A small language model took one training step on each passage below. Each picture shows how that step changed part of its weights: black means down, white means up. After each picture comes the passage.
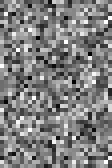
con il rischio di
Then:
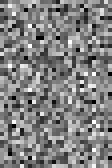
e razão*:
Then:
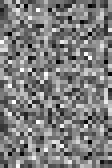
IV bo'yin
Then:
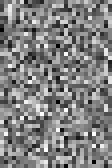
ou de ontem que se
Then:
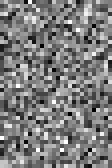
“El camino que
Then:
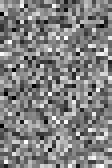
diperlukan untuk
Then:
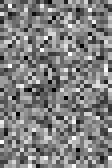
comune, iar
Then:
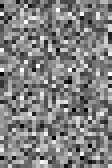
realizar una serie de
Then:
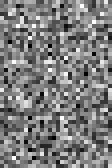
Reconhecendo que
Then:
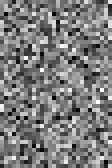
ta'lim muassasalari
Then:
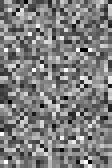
de forma a manter a
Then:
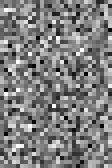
= A, X \cap
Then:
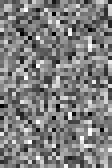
в современной
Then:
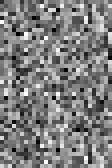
игра является
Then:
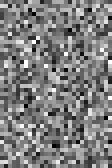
и пересылке
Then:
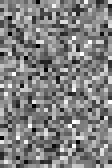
Teaching: An
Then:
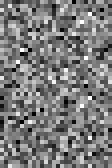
jinslarida va barcha
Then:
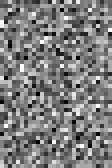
se llega a ser el
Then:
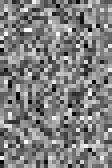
расположенной в
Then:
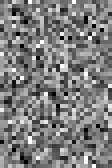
l'adossement du
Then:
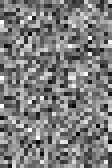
y la Evaluación de
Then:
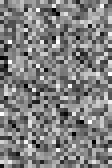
Chusovitina kabi
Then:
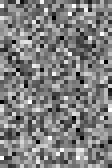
de Cervantes.
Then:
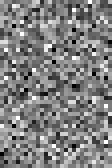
وظایف و
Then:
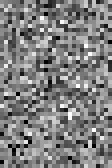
hamkorlikda ishlash
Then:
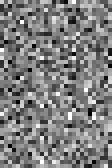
yoshdagi oʻquvchilarning
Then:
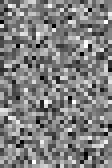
alumnos sin previa
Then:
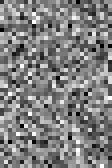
le script dans
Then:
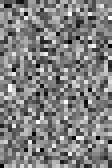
der Erholung,
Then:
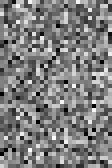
primeiro plano, o
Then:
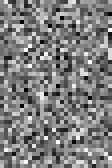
lainnya. Ini
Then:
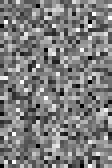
инсон билан
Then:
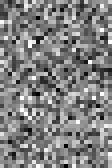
(Врање и
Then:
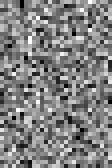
Gustavo D.
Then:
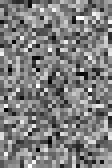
la vivienda poco
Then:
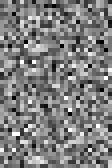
al delito); y
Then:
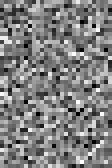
que instigaram a
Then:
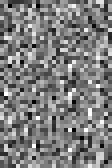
shakllantirishdagi roli.
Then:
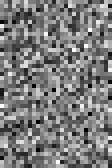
біля столу
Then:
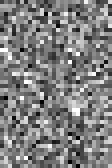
Constitucional nº
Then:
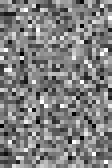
studentului în
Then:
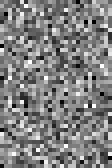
de onderneming,
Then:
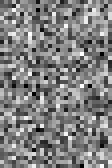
Autismus Es ist
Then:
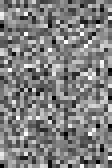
cas proposée.
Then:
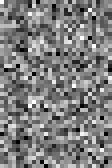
matnlar tilida
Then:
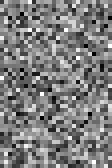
dort loggt
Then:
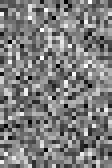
поливов доля
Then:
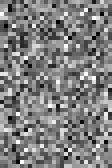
na področjih,
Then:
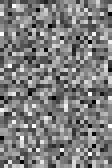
énoncé comme
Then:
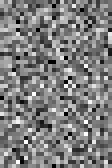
Interaktiv metodlar
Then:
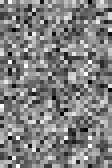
lado, un sustantivo
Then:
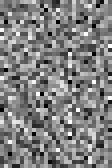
muhim masaladir.
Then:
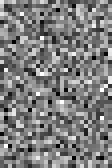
organisasi yang terjadi
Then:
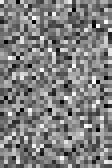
criado por ele durante a
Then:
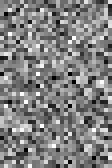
relação entre FC e
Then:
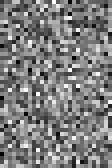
esta pesquisa
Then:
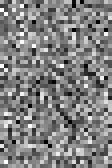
with hydraulic
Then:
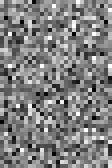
mapas, utilizando
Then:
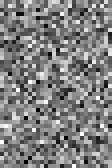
va ularning hayot tarzi
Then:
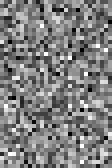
Les produits
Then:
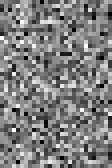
Ibiza Sacra
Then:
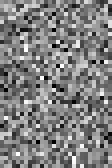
Фунда Топрак
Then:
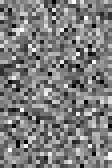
sensibilité des
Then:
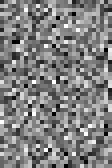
akan peneliti
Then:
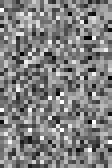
забывать и о
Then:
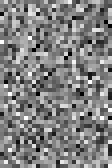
wichtig* und
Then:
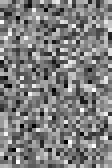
– 63 yoshida
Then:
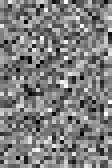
pretenso valor da
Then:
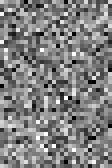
técnicas de
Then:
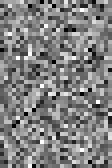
terminu była
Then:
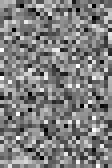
bir değişendir.
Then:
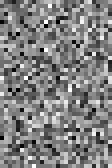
unda respublika
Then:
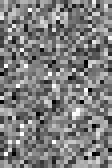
asi lo serán
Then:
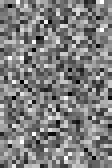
ratsional nur
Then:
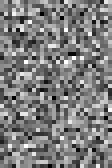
tartibga solingan
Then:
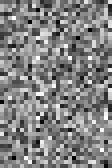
The development of a
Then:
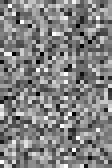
hacia afuera,
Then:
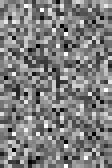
Bestandteil der
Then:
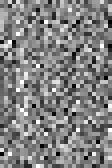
. الفرع
